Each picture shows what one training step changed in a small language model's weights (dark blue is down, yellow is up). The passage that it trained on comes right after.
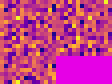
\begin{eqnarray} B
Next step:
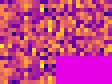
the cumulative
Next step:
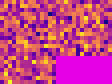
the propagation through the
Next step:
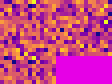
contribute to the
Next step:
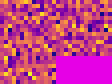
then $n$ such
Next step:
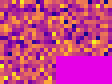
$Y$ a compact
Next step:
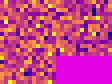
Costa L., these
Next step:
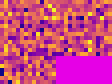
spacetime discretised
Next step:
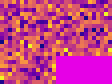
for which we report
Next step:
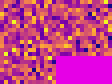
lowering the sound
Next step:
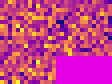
fields using the relation
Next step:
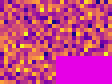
flavor fields,
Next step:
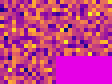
with * at m/z
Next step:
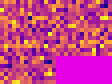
features and then using
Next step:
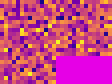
member stars with
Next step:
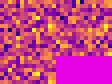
Several radial
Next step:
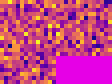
GJB assisted
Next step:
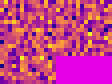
panels), to
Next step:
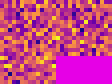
of friends to
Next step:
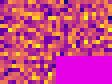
These two fields defined here
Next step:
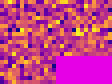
LSH using the
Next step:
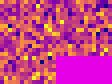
Finally, high
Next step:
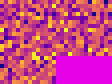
A linear background has been
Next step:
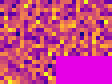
Molecular potentials
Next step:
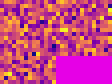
au moins une
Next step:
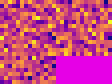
From our measurements of the
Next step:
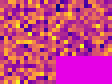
perturbation theory in
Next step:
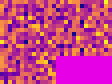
\dot \phi \sin
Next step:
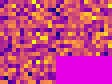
Asymmetry of}
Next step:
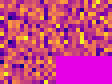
jumps in systems
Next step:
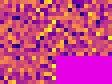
g(1)$; functions
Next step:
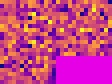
scattering could not be
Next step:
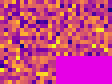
for optimally
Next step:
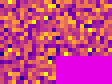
software application
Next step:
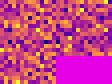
shows that the optimized set
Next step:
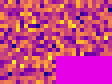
seems by far the
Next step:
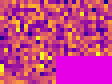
remain invariant
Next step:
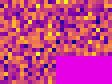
of interest for GW
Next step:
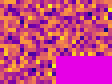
this suggests an
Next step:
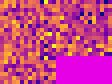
displacements along
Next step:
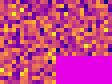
membrane in the
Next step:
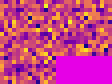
constant level of 80\%
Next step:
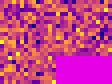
where the random variable
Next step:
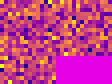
a microscopic
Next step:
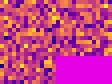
holes with a
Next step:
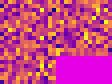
The comparison was
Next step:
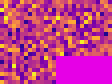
or the experimental setup
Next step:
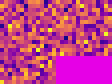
one denotes by
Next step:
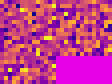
harmonic spectrum from
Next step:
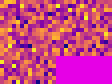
a very efficient mechanism
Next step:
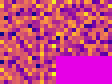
while an alternative
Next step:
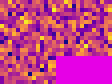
model through 1,350
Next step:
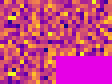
conserves the number of
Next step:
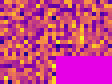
has the capacitance
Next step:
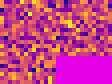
as supposed to be obtained
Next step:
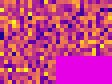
features in PIA
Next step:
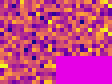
According to
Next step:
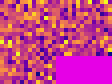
dots) in the
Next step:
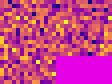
galaxies but alternating
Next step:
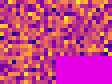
It is important to note
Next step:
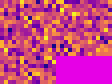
2 cascaded
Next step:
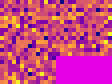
quantitative study of
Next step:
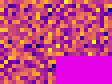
The middle and
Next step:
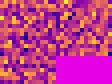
to its own
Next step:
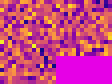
concerns where the
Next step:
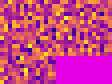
flux from our model galaxies
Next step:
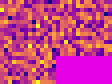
the electrostatic
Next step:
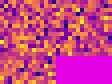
were performed using the
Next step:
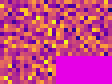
There are nine
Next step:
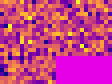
stands for Batch
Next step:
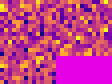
(in the framework of
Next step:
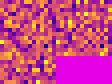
distance between Alice
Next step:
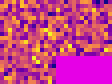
the step size of
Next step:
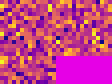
chosen as a
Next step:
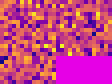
magnetization as
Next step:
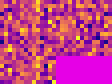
the second one is a
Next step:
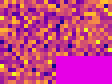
to model medical
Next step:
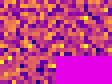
themselves, but
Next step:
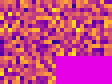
degree distribution. We
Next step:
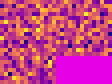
differ by at most
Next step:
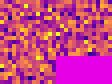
extracted around the
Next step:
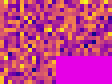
- a searching
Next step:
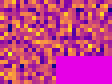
by the power of the
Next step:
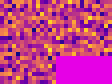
and $\mu$ is a
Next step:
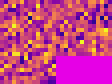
limit of large input size
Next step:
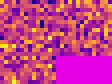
crack, while a
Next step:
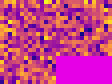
that assigns each
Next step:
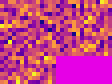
title = {Ion
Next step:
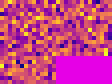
high-Q modes of
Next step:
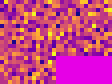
and argued that
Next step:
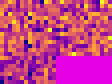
spectral transition. 2 =
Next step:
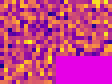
the stellar phase space
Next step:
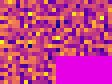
new solutions. The
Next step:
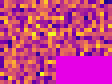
theoretic remark.
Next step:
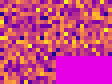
all proportionality
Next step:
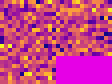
where $y(t)
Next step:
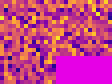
as the one they used
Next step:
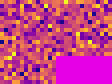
Tl2201 a different
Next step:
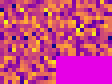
contracting the physical
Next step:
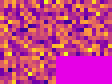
that are relevant
